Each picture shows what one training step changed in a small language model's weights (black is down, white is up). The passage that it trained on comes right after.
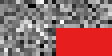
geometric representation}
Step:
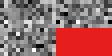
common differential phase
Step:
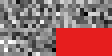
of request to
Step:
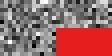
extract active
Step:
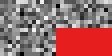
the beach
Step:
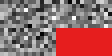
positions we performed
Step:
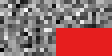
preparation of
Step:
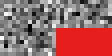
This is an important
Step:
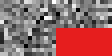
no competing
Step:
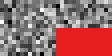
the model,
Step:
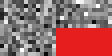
process. Under
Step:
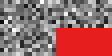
stable convergence and of
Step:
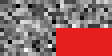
the finiteness
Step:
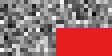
this condition.
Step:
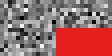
higher order. The
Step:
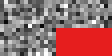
have an explicit representation
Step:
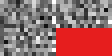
of land changes
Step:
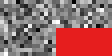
present, at the
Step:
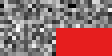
the braided
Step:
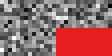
and compact, and
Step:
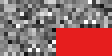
with the first
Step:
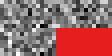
data of an
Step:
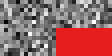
has the same structure
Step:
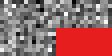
showed at least
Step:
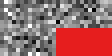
modern technologies
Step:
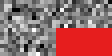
Reliability is
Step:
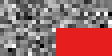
is dense in
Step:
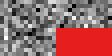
scalar function in
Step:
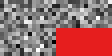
composite stress
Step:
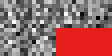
of control will
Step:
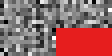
also carries a
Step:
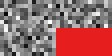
for the types they
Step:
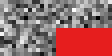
case where the mean
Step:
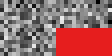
operators and index
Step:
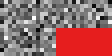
precedence management
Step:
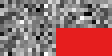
above. Theorem 2
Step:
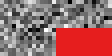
booth of the
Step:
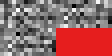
defined as follows
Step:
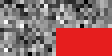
product space $\Sigma
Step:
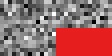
people. The
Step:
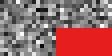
\] which implies that
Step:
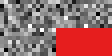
to handle the
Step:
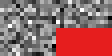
then follows from
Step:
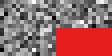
acted upon
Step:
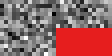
for a novel
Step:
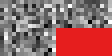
J. Math.
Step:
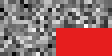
risk. The
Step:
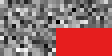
random independent of other
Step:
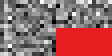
defined as the
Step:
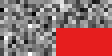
and P.
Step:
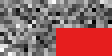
t in one
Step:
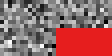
numbers of every
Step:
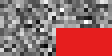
partly because the
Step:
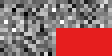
projection equations for
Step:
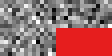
In this section we
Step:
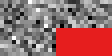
(for each
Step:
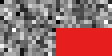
pattern is not easily
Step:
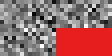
that {\rm
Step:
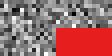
bound in Theorem
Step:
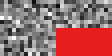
the principal
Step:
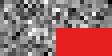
language when connected
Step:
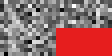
reduces to
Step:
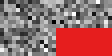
identity, this
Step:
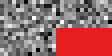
energy harvesting
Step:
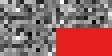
thoughts and
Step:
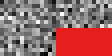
The set of all
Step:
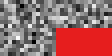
to be free.
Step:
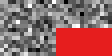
$\Gamma$ and
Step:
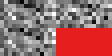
before. The
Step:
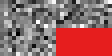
Then \( P =
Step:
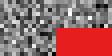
of revenue
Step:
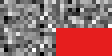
O₂ with a
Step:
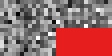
is not clear,
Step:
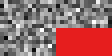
the chosen local
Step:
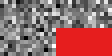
by induction and
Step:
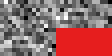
for almost every
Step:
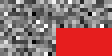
Then for any
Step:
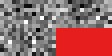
step}) generates
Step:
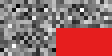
splitting for
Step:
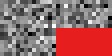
Therefore, a
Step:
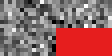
contains a tree
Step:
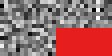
the infimum
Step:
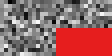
$a$ by
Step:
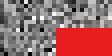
education in India:
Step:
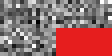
Western population
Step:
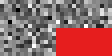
section, we provide
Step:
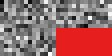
responsibility of
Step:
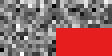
symbol over the
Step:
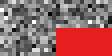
a state is always
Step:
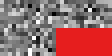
one intractable
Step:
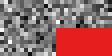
and thus it is
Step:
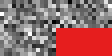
monic polynomial of
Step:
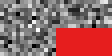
fs is given
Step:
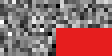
the use of a
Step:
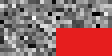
celles issues
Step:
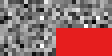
respondents in total.
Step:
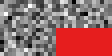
bring to
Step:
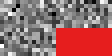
boost converter
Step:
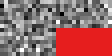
the dairy
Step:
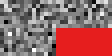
we adopt a
